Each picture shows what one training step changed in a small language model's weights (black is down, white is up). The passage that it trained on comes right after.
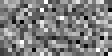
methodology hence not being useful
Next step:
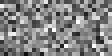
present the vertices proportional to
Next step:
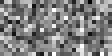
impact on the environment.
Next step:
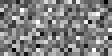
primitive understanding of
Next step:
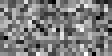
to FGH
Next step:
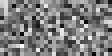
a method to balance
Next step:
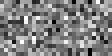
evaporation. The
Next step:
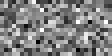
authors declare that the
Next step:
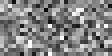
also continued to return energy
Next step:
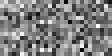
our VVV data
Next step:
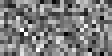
to develop a method for
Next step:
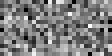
themselves. Acknowledging
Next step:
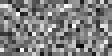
takes place at $k
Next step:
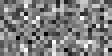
to the animal after
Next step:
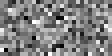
false positives,
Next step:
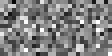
diagonal forms by the real
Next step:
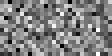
was approved by the
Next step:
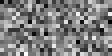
of the E2
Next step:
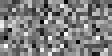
has no theoretical ground,
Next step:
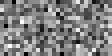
in a uniform waveguide
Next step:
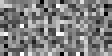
type coupling occurs with
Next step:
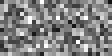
scores were significantly different in
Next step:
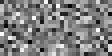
the complete sample are shown
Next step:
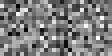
note here that current
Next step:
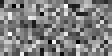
wearing a dark
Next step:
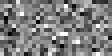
we see that in
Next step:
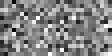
momentum before and after the
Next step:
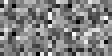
to strengthen and enhance
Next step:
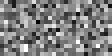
jet and the surrounding
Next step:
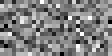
with both a smaller peak
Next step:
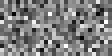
engineering. Yet,
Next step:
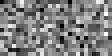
distributed in two uniform groups
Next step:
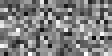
A novel, simple,
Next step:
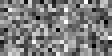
Phenol introduces
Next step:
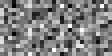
and optimistic) according
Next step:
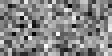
is still lower than
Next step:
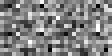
apparent metabolizable
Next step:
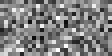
The academic mandate of
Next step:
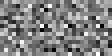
software practitioners on
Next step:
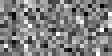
add meaning to the idea
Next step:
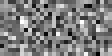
Taking the limit
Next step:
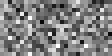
data was taken in
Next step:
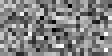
energy is though very small
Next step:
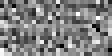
and Barling,
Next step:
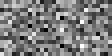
Israel \etal
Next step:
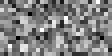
and the entire suite
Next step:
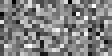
for local residents
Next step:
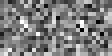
Taking the mirror of
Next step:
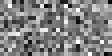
& \methodname
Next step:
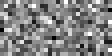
unanswered problems
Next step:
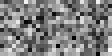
of the spectrum is presented
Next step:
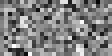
enjoy the
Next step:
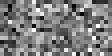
we remark that for
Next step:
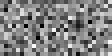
increasing rotation leads to the
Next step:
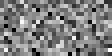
became a central
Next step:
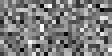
Case studies addressing multiple
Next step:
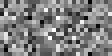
p}{\partial x}
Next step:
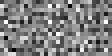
selected experiment. The
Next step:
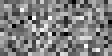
rather than rebuilding
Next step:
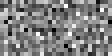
Waser {\it et
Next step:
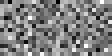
it was derived from the
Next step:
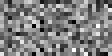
up was done for 6
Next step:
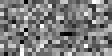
The study conducted a
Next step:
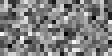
period to ensure that the
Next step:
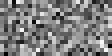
in a wide range of
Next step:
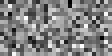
by the surface and controlled
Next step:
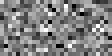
we conclude that there cannot
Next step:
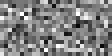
fracture is recorded,
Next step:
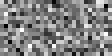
daily lives as a
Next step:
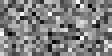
(One can add a
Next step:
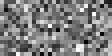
play no role in the
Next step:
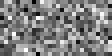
range. On its
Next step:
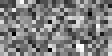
out in the EU and
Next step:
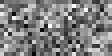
impulse responses for
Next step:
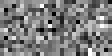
Key constraints include:
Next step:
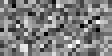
the center band and the
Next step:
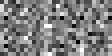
employee values on the
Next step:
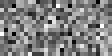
and in high temperature limit
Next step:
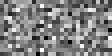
policies dating back to
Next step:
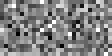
tissues, neutralize
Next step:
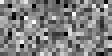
that he has also
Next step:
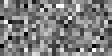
various applications. Before
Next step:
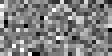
the detected signal as well
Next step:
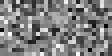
each grasshopper is
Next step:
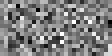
diminish our
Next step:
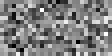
new concept and emerged
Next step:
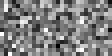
linearly to zero
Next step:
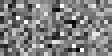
disease [2].
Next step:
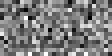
or disconnect.
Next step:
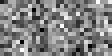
creation of collective rights on
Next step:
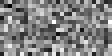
all registers in
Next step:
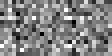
the acrylic
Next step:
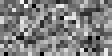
down a path of
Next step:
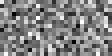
offered SA as
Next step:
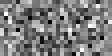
to them}?''
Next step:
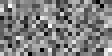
in 9\% of the
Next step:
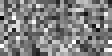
to rare cases of
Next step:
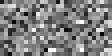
despite the fact that the
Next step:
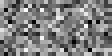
present work emphasizes the
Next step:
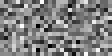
hardness, compression
